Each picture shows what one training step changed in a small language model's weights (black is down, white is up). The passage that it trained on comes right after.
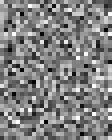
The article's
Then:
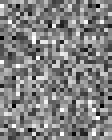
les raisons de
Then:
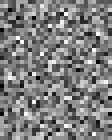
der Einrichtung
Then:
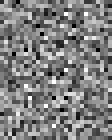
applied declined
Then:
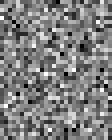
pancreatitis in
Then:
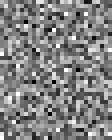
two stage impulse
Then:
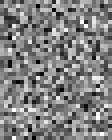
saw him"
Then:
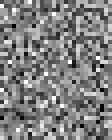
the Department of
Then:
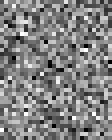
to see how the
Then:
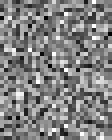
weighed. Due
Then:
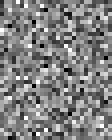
son ampleur à
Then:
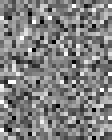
shown in Table
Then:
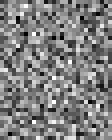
and machine learning.
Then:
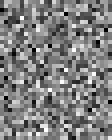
du produit à
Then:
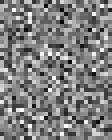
and water management problems
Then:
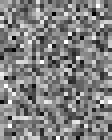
da transparência,
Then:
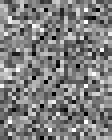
areas. In what
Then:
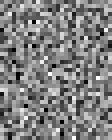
influence the response
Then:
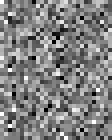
uma importância
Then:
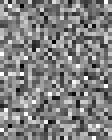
been able to obtain
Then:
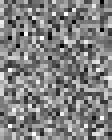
usual organizational
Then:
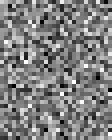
by the community, but
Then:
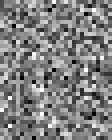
CHANGES IN
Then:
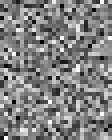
ferried to
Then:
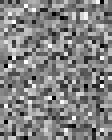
at night for these
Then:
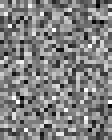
history, case
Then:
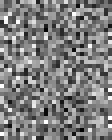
annotations of the
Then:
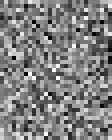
arterial blood
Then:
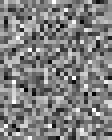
no penalties for
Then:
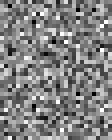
restauración en
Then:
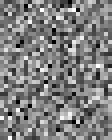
current harmonic
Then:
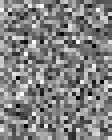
Participants were
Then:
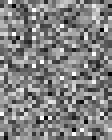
of religious
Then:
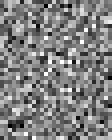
o imposto sobre
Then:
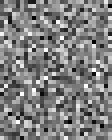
variety of measures has
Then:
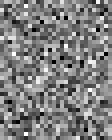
para tal fin.
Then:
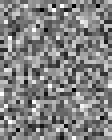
the maximum value of
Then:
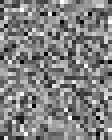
students to "tackle
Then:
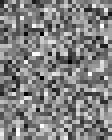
Dr. Moaz
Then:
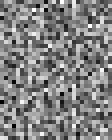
that the implemented program
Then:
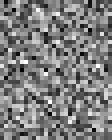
in speech and
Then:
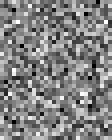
рамките на
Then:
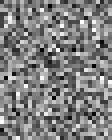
15 sec. Samples
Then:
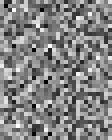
are based on traffic
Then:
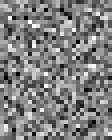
traumas (2).
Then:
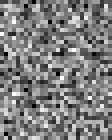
Some vapours
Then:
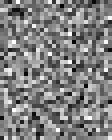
the opposite
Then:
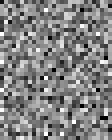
research could contribute to
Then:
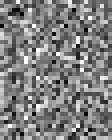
estos resultados son
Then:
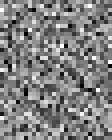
entirely and has
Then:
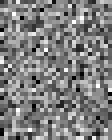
develop proposals on this
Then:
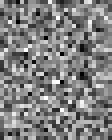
purified by
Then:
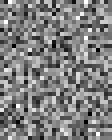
the incorporation of
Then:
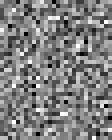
advantages of
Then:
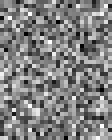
moved, the
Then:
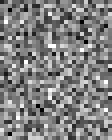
keyin ular
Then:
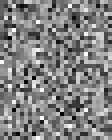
three versions in
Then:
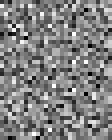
terrorists in
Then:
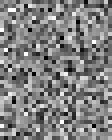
cases of 21
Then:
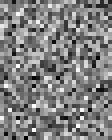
до уваги
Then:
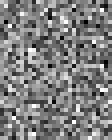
of the diversity in the
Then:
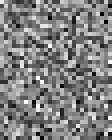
in participants, it can
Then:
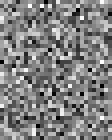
working fluid
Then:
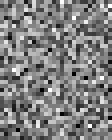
works [8,
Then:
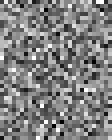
role, the primary
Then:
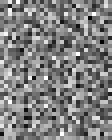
various sensors at
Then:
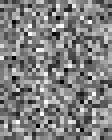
Development environments
